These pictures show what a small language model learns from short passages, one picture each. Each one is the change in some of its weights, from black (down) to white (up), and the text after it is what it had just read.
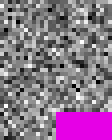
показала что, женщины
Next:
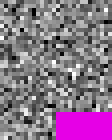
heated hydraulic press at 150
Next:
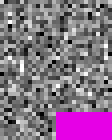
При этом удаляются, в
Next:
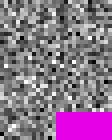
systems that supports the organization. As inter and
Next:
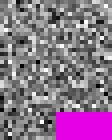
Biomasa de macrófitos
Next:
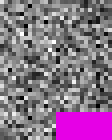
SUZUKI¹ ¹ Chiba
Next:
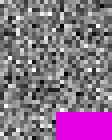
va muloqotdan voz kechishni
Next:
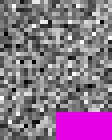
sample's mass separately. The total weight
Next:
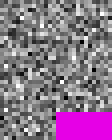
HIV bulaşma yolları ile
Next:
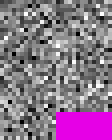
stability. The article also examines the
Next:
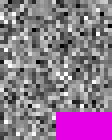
16 «Fixed Assets» were
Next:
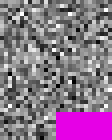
and percentages. A p-value <
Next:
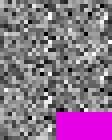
KUWAIT INSTITUTE
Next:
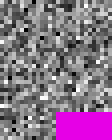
izleyiciye sıra
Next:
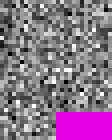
научных исследований, 2(5),
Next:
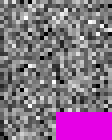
insonni V. Frankl
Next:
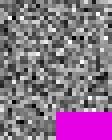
operations on temporarily free operation
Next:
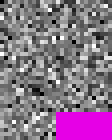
better. His teachings stress that leaders should
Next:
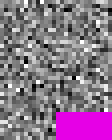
to cultural regeneration cannot be reduced to
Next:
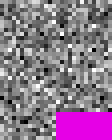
обратимости морфологических
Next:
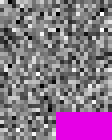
concerning the current system. From Graph
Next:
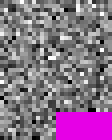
a previsão de recolhimento do
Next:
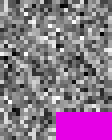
dalam kerangka institusional,
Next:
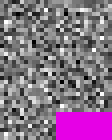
eşlerini sevdikleri
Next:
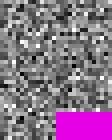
боғлиқ. Аммо
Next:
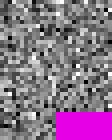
systems, common testing scenarios from
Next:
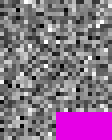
from senior leadership, leadership models or
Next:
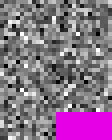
Союзі підтримка
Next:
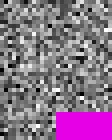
in infectious disease list.
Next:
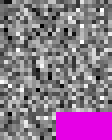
activities conducted and level contribution in the performance of
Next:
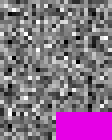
(100.0%) of respondents do not
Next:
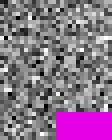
beradi. Ammo bu usul ko'p
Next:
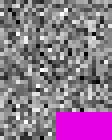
D., Grossman-Giron A.,
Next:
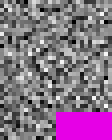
from the Greek term “disease of
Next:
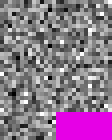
their impulse, as Don Juan between
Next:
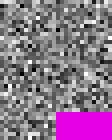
Land use/ cover, Euclidean
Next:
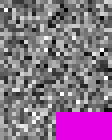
treatment across member states. It also
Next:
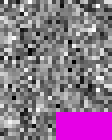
first trained using the PSO alone
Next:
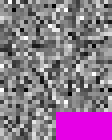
странах, странами-лидерами
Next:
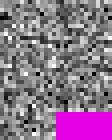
diferentes; en tales casos, dependiendo
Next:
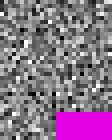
this study found to be reliable.
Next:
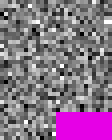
the responses of participating judges. For
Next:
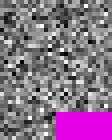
течение последних 5-6 лет по
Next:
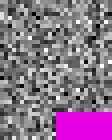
ekonomika sharayatında energiya
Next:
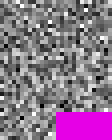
Commitment of management, and a Clear and
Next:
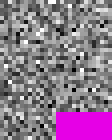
injected and cured. In order to
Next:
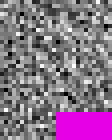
(tadqiqot) guruhi
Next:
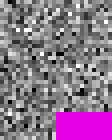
is calibrated using a hygrometer for
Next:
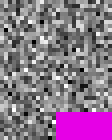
each of oil and biodiesel were
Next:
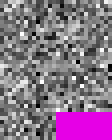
encapsulation efficiency and the potential impact on
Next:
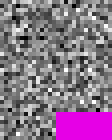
communication system from air to ground floor.
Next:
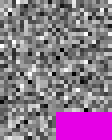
va nuqtai nazarini anglash
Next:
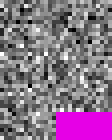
чисельності в колекції
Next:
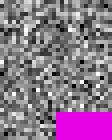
raising Alabio Ducks is due to
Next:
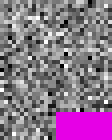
coordinate axes. Figure5:
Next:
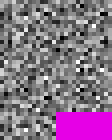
صفت + صفت +
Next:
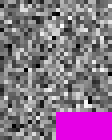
400 mikromol ışık
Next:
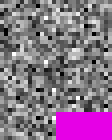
través de la valoración de la
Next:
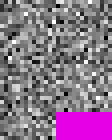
case of dermatitis herpetiformis,
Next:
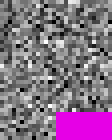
children (Anderson, 2007).
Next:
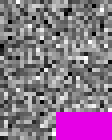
Koroner anjiyografi ve
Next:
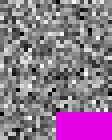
Moreover, it contains theories and
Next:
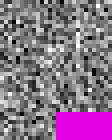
difficulties with the ages of the most
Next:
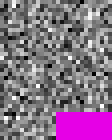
de qualquer outro tipo) de
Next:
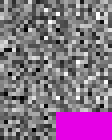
qiziqarli va esda qolarli hamda
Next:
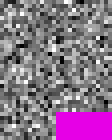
external agency of community members to
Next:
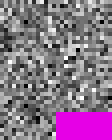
respective places online by filling out
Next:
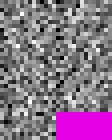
nicht zwingend mehr Gewicht
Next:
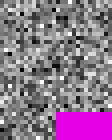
23 и 30 детей соответственно
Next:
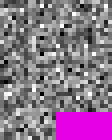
was delegated to Gernot
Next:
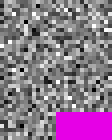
a clear conclusion: the EU Nature
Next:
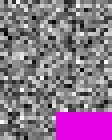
evaluation of right ventricular function in
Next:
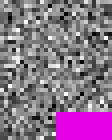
Управление и защита на
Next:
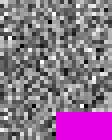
all items fall between -0.60 and
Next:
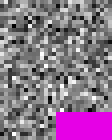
Solution Using Rice Hull Ash”.
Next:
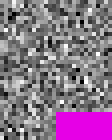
sposób czuć się
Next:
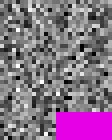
проста, она относительно
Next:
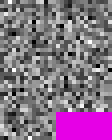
Sovet davlati Munavvarqori
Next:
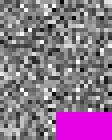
public in the development of the education system in the
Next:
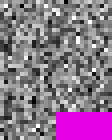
образование, непрерывное образование,
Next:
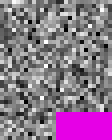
that tends to construct a good
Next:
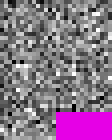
qarab chiqaylik. Buning uchun q
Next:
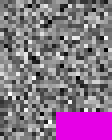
voltage stability on the MMI
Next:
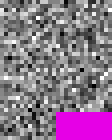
was observed for the reference forest soil.
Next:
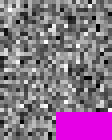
creano nuove imprese al primo posto
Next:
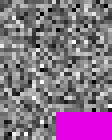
rivojlanishida muhim rol o'ynaydi. -
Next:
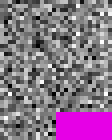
– до 75% листків; 5
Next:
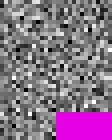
"Should Trees Have
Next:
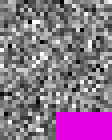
able to reproduce the research results. -
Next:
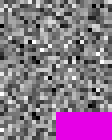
– This article assesses the applicability of
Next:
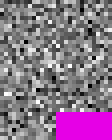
the HM type carbon fiber.
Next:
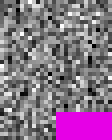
xranenii. //Yuldasheva
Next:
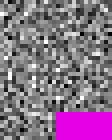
*Front. Immunol.*
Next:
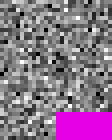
usuário (Menezes;
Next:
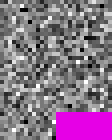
needs. He needs you [school
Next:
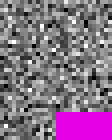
concebida como una forma distinta de
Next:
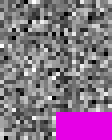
речевыми формулами. Даль
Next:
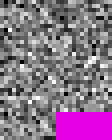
community (teachers, students,
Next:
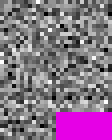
für dieses Mandat vom IFS
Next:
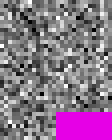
the Most-Loaded Rolling
